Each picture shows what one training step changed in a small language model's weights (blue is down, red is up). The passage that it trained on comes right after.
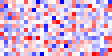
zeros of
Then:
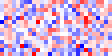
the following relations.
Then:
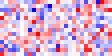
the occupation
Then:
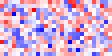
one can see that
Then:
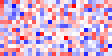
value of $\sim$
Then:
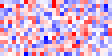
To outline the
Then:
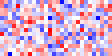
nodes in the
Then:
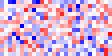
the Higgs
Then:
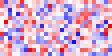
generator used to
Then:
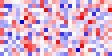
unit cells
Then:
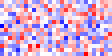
that single-field
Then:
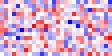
L^\infty$ and
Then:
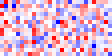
either. Hence
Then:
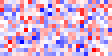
latter case, the
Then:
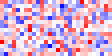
to specify which
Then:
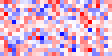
magnet is
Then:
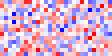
reality, some boundary
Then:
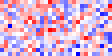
treated with
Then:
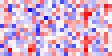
of the fields
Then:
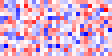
tests for the
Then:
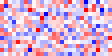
An analogous
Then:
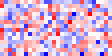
problem of the three
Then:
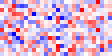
other body
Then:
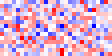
it is fully
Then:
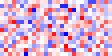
FPA is
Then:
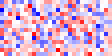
respectively. The unit
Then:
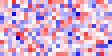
the result holds for
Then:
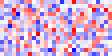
component of the
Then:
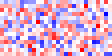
here. Out
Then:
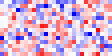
get \bqs
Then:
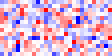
\delta_\beta =
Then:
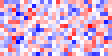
proof of the fact that
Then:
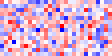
This is invariant
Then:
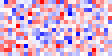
& Transformation
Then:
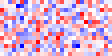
= i\langle
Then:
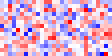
capable of
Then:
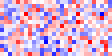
importance of
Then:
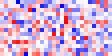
ARI is
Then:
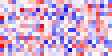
of modern analysis
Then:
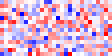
order} Consider
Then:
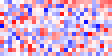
the fourth
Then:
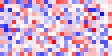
Normal Stress
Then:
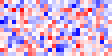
local curvature
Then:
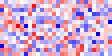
was not observed. The
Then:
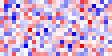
by numerical
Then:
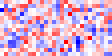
current, we
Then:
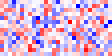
the tautological
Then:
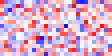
imposing on the
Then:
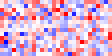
own right.
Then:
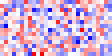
As an example, the
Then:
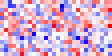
be given by: $$
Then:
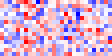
comparison, we
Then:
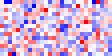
{\bf r} to
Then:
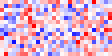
equations presented by
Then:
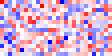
derivative in a
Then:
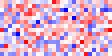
protocol uses
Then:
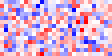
such that $r
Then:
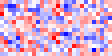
in three dimensions,
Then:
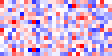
the long time
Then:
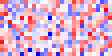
way in which the phase
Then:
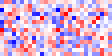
pair follows. The
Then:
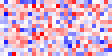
following entries
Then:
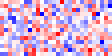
Instrumentation and
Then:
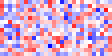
scales in a
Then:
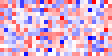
into two pieces
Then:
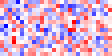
can play an
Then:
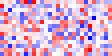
We consider the sequence
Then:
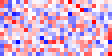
being conducted
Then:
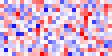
of Relations for
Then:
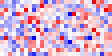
de Physique
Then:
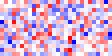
relaxation of the
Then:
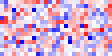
reshaper =
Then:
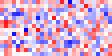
distribution. Therefore,
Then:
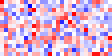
& z \leq
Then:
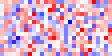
injections |
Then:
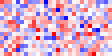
It is easy
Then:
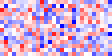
turn is the
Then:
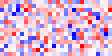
$E$ and let
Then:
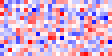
involve the
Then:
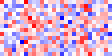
results we presented,
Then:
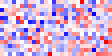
the quorums
